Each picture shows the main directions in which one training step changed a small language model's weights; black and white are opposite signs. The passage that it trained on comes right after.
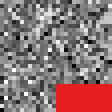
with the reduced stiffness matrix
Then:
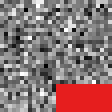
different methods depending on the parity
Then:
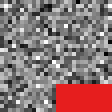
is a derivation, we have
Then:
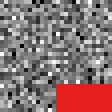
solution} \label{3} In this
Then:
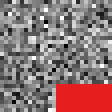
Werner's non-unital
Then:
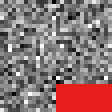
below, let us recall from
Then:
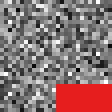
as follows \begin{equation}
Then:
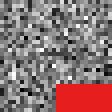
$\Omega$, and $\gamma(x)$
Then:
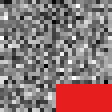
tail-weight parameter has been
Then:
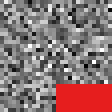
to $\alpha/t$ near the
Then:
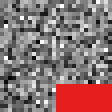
classes in $\Cl^+
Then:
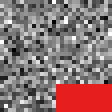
exponent less than 1 with respect
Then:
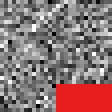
hull of the set of points
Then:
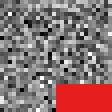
and we show an example of computation of the
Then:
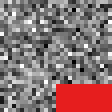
smooth isotrivial fibration
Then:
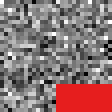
nous permettre de
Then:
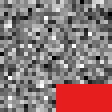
between different phases arises
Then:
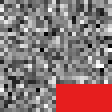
also no explicit upper bound on such
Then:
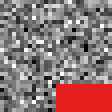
Numerical simulations suggest
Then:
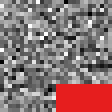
estimator of $1/\int
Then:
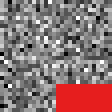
von Reinhold Baer
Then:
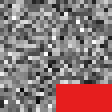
of NIP theories }}
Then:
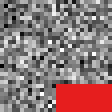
of hubs, as approximated
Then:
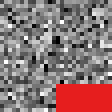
we will study perturbations
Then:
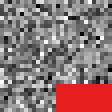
\end{equation} (see, for
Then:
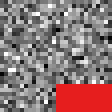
$uv$ is adjacent
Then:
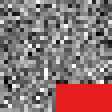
functions, the initial data, and
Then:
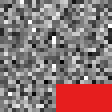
$U$ acts cubically.
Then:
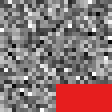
groups of $X$ do not have the
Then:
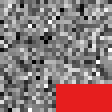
applies the same trick in
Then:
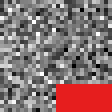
on the ambient three-dimensional
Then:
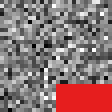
Importantly, the results
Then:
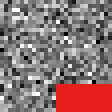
k {\epsilon}$ and $C_2
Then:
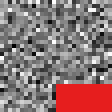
surveys, however, we
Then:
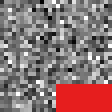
the near future.
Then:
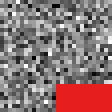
of this paper, and we will
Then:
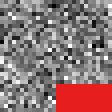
of stationary waves by
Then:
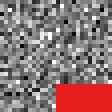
is a cone. By the generality
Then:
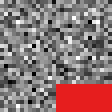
First, the constructed system
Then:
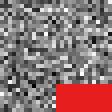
What happens to these solutions
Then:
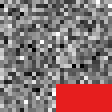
k \geq 1$$ of $\mathcal
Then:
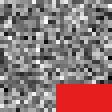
trees {\it Combin.
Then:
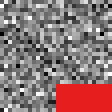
future of its vertex is a
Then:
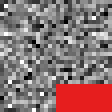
in the associated Dyck word).
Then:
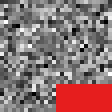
holomorphic jet complex described
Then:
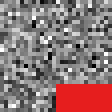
reference we used RK4 with
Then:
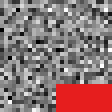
Northcott property, as
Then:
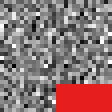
$J$-holomorphic for every
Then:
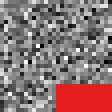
corresponding Hilbert spaces; $ H
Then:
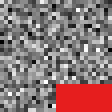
\right)\zeta \left( {p
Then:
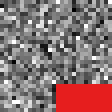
curves, suitably
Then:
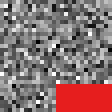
of the solution along null
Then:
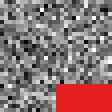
prime factor of $r$,
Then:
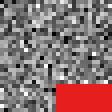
\begin{rem} For
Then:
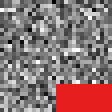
lemma. \end{proof}
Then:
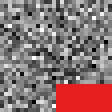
of the linear Arithmetic
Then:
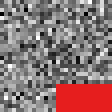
Computation (2021)
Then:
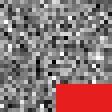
projective transformation. This fact is
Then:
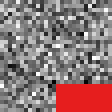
of DoFs, denoted
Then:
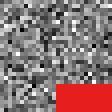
an infinite number of integer sequences each of
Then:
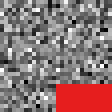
endow $TM$ with the
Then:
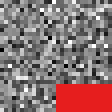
it is essentially unique. We
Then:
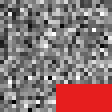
thesis of the author,
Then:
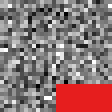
Such examples had also
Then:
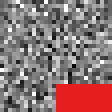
are 12. The second algorithm
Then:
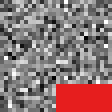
unimodular Lie groups
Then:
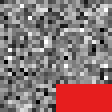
the $(x,y)$-path
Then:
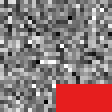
An interesting
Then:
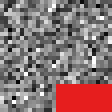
$b \geq 3$ be an
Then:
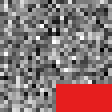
weight $k_0 +
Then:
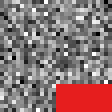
\textbf{MD} algorithm
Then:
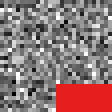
and many others. In particular,
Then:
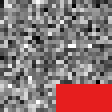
P = \es$.) Hence, from
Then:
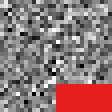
in $T_r$ has a finite
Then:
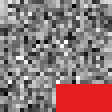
of the corresponding linearized damped
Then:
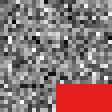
of $\ca(\Fth)$ such that
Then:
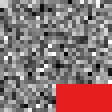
approach is based on the analysis
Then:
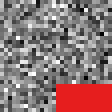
\item there are no copies of
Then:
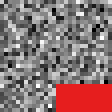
sublattice, we can describe
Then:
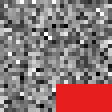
the analogous rules for
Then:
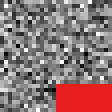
that will used in the proof of
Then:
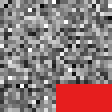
are summarized in
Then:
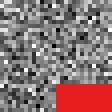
R.$ This allows us to define
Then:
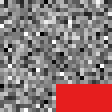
compute the spectrum and
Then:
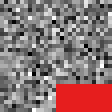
maximum time step $\bar{m}$.
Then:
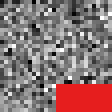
Gabriel filter
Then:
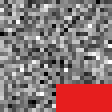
then $T\cF$ is of
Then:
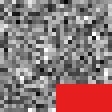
to consider the following four cases:
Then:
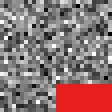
a great amount of
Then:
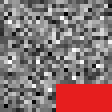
of PMU data to improve
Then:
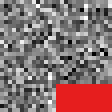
on the fet-part}
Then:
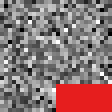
that $A$ is even, $k
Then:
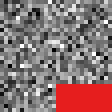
q_m \gamma_m
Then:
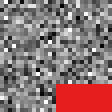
use in our implementation the
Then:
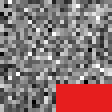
that, with the ordering on the simple
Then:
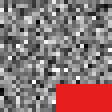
isomorphism $S(p, q,
